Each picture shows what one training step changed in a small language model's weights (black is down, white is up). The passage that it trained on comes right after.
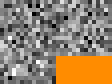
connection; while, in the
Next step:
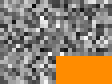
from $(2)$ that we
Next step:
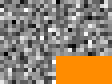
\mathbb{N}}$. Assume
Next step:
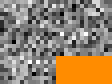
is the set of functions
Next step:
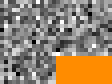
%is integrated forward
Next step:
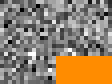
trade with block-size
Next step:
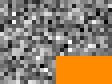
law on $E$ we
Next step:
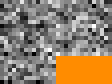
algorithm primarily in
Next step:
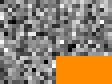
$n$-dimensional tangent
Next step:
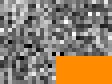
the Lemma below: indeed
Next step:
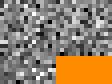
when a significant event has
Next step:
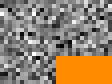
is fibered over
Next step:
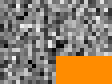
edge-count test}
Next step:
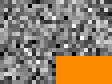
required for the reduction.
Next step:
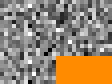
finite surjective morphism of smooth
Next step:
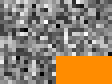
$G$ is connected,
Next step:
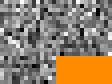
following statements are equivalent:
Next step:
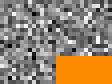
factorization once every
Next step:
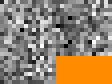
as each optimization problem can be
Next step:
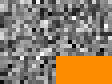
methods have in common that they
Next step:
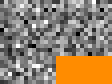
Furthermore we recall that also $
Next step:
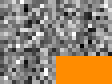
\mathfrak g$ have the
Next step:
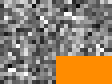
for $1\ls
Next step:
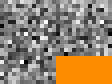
$C$ is also a
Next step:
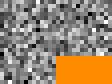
another strand. There are
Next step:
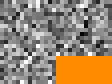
and net revenue
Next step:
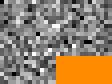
if $x\in
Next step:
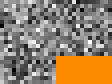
is the point ${\rm
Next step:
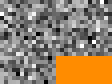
shared error floor
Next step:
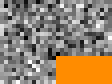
we apply relation $(A)$
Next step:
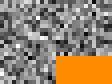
are interested in
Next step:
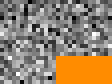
schematizes an
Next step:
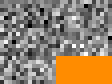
vec}(\mat Z)
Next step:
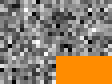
homomorphism $\lan{L}
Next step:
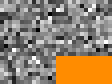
agrees with the characteristic function
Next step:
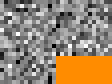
partition $\Phi(N)$,
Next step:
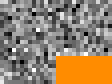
graded by the total
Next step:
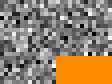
is strictly positive (see also
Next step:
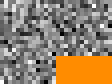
the space of polynomial maps of
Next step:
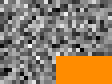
finaliteration} \varphi
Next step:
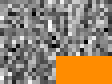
the unperturbed system
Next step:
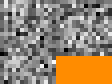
the above diagram must be the
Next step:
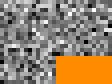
$\FF$ of characteristic
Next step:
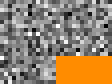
Harmonic analysis. By over
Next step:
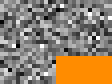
suffices to use the formula $$
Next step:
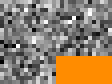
$\psi$ est la
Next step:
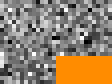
= 0$. This serves
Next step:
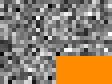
class $[M]\in
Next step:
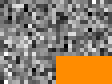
grateful to an
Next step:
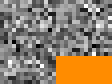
comes from the hypothesis
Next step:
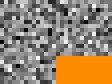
use $\int_E
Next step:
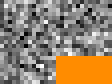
$--almost every point
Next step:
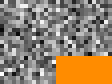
that $f \in
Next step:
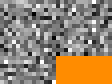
Then by definition of the space
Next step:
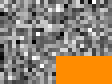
graph on $s$
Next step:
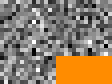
obvious meaning for
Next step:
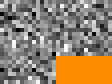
abelian groups of infinite rank,
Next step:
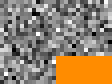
\in \Om\times
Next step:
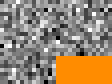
case we have three circles
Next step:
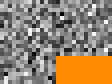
areas of applications.
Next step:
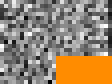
towards the correct
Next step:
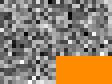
study the convergence of the
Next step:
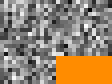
the definition of $M$,
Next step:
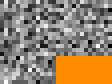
consider 3). Let $$
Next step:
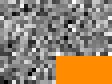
proof of Theorem 1.6
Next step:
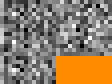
series expansion around $x$:
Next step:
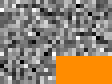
only depends on the intersection of
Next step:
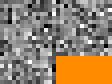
corresponding to the two pure
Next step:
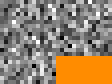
&& \forall j \in
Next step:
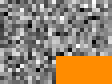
\log p_i
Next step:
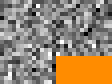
off the main topic
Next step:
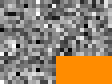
\quad \mbox{on
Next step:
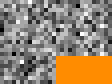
is partially supported by
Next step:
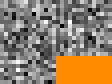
By an argument similar to that
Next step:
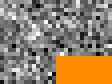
\io uv =
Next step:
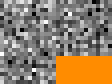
$\gRs$ contains
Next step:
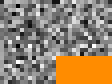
for all $k >
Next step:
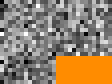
it which avoid such
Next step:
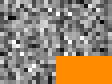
degree $d$ and
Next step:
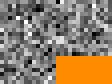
such that $G$ has
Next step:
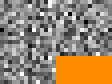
\P$ and for
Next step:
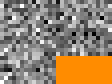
where $W(J)$
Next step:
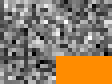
$J$ the union
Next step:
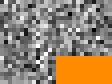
a closed subset $E$
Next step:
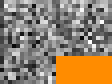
$C$ containing the
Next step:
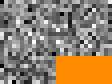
if the following two conditions are
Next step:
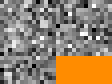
from the existence and stability
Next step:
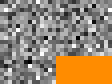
case, working over the
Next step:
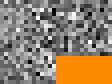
important to note that while the
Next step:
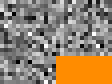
integrable martingale,
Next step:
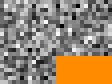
$b$ of an
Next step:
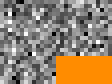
It follows $k'>
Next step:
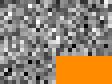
\end{equation} where
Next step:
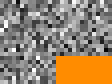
point 2 then follows by
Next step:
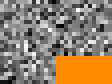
require a special mathematical
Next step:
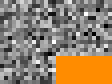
reduces to the elliptic
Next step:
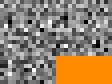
examples of such operators arising
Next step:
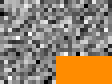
which is a product of
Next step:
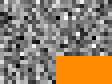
irreducible we have $f
